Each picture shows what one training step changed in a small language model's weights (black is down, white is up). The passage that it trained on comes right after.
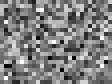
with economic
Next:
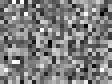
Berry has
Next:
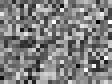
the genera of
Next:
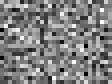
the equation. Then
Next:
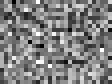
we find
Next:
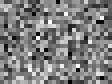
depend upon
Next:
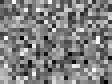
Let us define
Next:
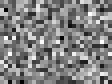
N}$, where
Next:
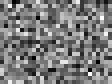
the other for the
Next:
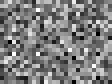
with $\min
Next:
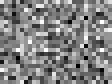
monomials is
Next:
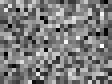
upon them,
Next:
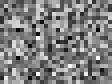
S)$ is the
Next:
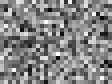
the biases and
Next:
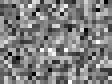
is composed of
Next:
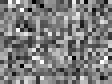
the action of
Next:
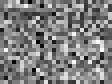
the case of
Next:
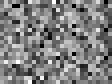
higher pH
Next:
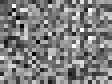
bromine in
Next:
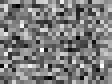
less than
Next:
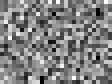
measure} It is
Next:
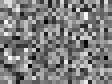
make a
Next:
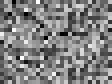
we complete the
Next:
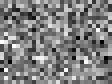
it possible to
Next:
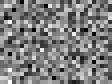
model, the state
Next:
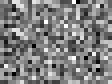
introduced new class
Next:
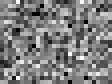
is the periodic
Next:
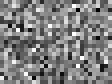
the queer
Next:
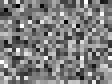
test feeder
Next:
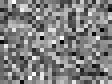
when grouped
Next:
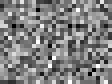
H$ with
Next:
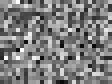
the following,
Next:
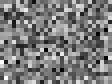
fact that later
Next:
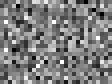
belong to a
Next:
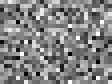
preserved by
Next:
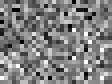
1) on the
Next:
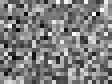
side sector
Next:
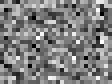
satisfy a
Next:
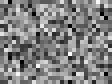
restoration of
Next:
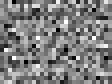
as follows:
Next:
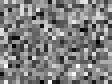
and deleting
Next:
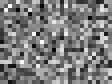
apply them;
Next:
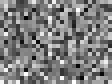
often use
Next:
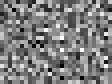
graph with vertex
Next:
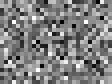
of threefolds
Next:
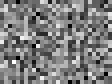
setting of
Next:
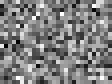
point sets
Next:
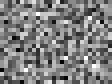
at the University
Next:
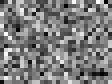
are functional equations
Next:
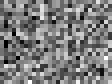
other employee
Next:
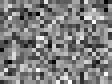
Although this
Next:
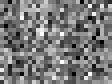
to enhance
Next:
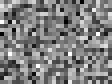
as anodic
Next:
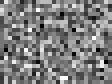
curve without
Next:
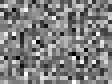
system of the following
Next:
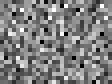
expense of
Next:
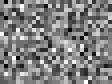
interpolation conditions
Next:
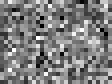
and only if the
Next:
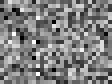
terms of the order
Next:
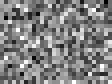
new. Note
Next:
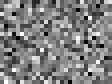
investigates the
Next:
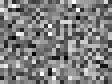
thus paying
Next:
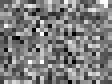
bear the
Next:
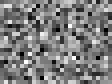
have higher
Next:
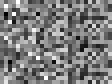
last inequality
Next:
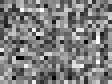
let $\eps
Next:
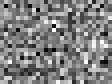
the study area
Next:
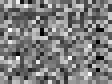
the extension
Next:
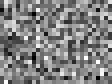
according to the
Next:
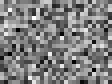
and H.
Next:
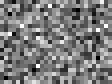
will see that this
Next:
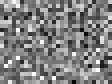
general. At
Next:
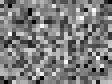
it turns
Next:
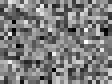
been proved for
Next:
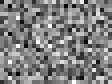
Proof of Theorem
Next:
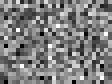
the conditions in
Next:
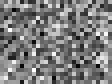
the terms in the
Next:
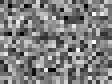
X- ray
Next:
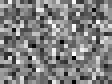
with electron
